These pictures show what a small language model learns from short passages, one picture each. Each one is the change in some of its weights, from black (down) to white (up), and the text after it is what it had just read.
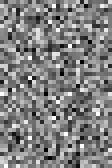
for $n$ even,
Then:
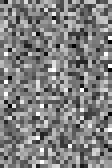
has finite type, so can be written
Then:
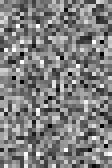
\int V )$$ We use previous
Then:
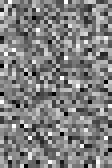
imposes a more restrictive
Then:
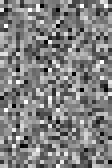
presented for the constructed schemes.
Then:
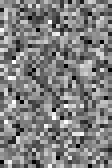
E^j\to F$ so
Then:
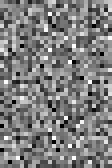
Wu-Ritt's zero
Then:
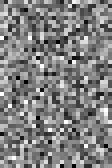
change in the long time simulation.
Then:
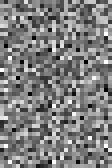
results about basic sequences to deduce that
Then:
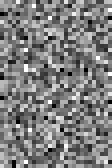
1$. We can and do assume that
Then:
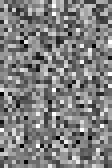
(i) a trivialized
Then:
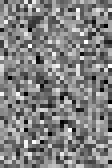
the numerical computer experiments are
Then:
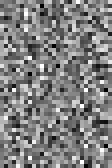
leaves, in the lift of the
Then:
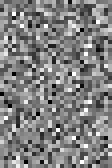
adding an arc from each
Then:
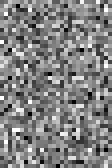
time occurred in this time period
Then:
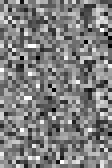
digraphs given in
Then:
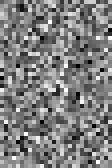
I$. * Let $I \subseteq
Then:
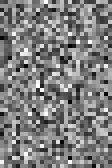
Then equation \eqref{eq36}
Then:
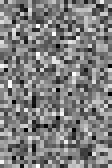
\log p.$$ A number
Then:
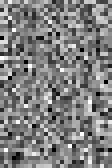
le sous-groupe
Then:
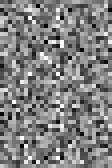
new proof for Proposition 7 of
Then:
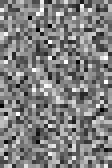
obtained from FD, even more
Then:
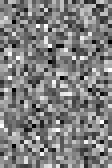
\footnotetext{{\em E-mail
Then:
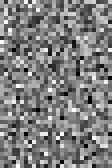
the possible states of the
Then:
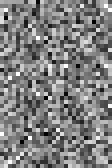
for specific entropy,
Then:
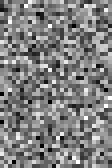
summary of a priori
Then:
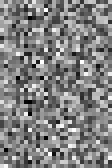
and a numerical illustration of the algorithms
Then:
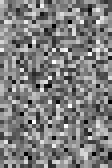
Dipierro and
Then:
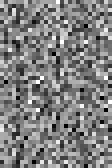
$\Cal P$ in norm} $$
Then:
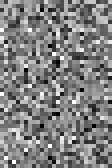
cohomology algebra of the mapping class groups,
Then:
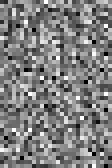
Indeed, $\CJ$ is the
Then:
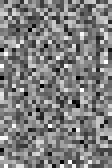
focus on a variational
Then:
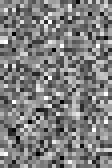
$x\dd z\dd
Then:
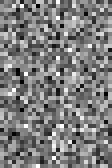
equivalent function \begin{align*}
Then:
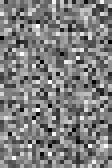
\varphi_c$ belongs to the
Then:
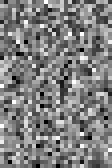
By definition these panels are
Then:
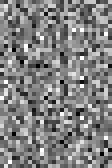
subset sum. In fact, the
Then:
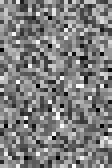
h_\alpha- h_\beta +
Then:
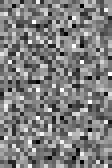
with equal angles. We
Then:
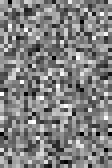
the functional $\displaystyle{\int_M
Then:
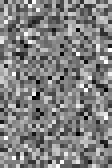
the central ideas underlying our
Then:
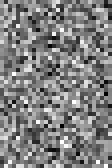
for details. Thus, as a minimal
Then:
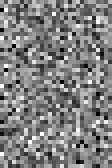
a ground truth solution obtained by
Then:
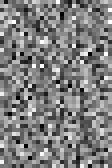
be replaced with $$\mathcal
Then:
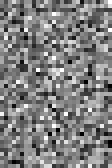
plus grand nombre
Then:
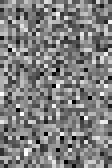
fibres over $S''$,
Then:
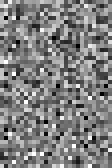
branches of $Y$ at points
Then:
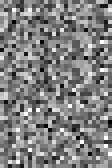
(\ref{iii}), it gives the
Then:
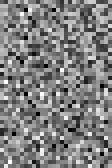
large. In fact, by
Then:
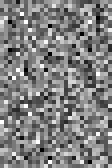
In medical image analysis,
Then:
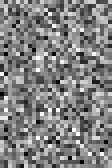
of a subset $M$ of a
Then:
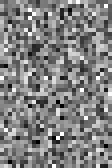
the account of Item 4 of
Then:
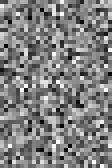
proof follows from the above two theorems
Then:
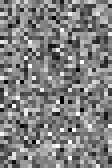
polynomials denoted with degree $p$ refer
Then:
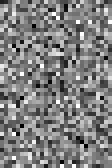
function depending only on the variable
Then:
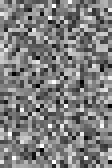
in which one has to advance
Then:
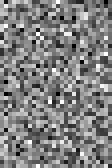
as follows. Fix a norm $
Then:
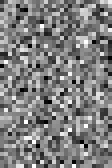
Leray projection onto the space of
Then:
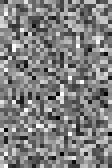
references therein. In this
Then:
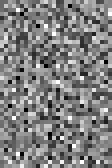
ii) the proposed duality-based
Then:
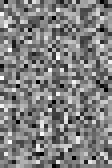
prove something stronger.
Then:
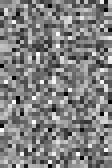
\label{eq: master}
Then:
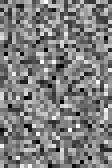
Then there is $i\in
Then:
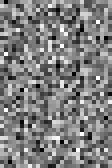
case. By induction we can deduce that
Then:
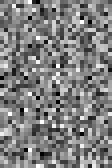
for example: When $m =
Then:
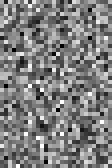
the case where $ m =
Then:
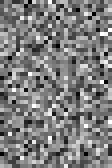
for HFCBs with three
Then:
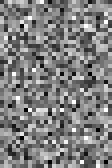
non-contradiction repose
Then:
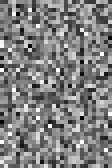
$$ Since all norms on the
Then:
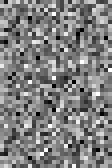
is introduced so that results may be given
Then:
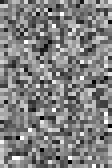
proof of Lemma \ref{r}.
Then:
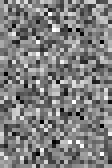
of sets \[ \xymatrix{
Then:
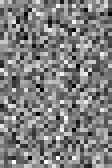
x_n]$. For every
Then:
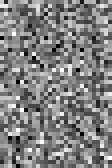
to be regular (cf.~{\it
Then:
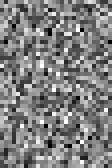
complex, or real. Our
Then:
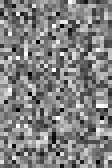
is nonarchimedean;
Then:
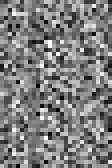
только если
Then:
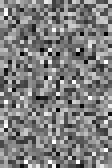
boundary in $I^2 \setminus
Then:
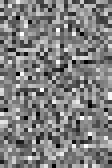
functors respectively, and $\derL
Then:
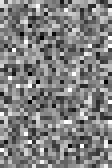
to conjugation, and
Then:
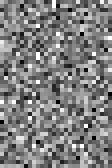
\in \Sigma $ as in the
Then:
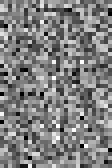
and $K_i$ be closed
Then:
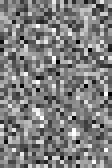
\begin{cases} X &
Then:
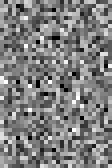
eigenform. Then there exists an absolute
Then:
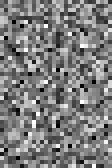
\section{The Original
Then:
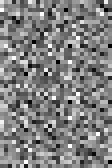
is the funnel we're
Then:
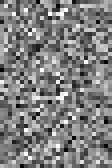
the forgetful functor from the
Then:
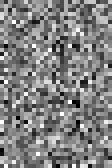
denote a connected open set. As
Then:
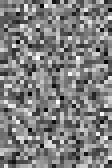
} We shall need three elementary
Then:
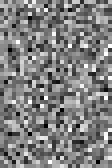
and the right one presents the
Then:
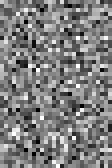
f] <+\infty$. Therefore,
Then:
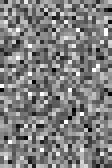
has six renewable generation
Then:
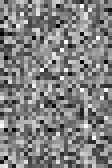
as a graded \(\C\)-vector
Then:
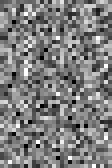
Theorem \ref{thm2}, following
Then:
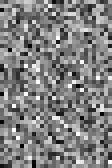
algebra has a remarkable representation called
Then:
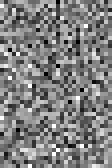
$\Gamma$ is homeomorphic to
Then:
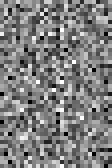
points $\vc s \in
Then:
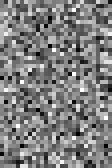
guesses follow from expansions
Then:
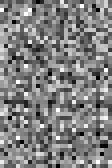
are valid unconditionally since
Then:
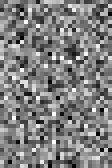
0 \\ \vdots & \ddots
